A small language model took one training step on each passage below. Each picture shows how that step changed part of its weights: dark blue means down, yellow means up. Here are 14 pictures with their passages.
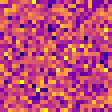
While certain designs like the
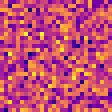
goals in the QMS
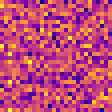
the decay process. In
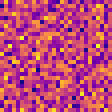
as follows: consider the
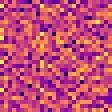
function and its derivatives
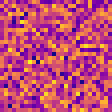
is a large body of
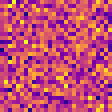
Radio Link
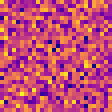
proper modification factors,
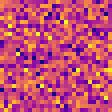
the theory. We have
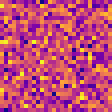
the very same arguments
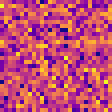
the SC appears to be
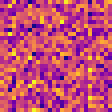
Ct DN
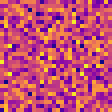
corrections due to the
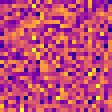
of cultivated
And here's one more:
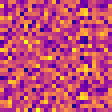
particular, we have
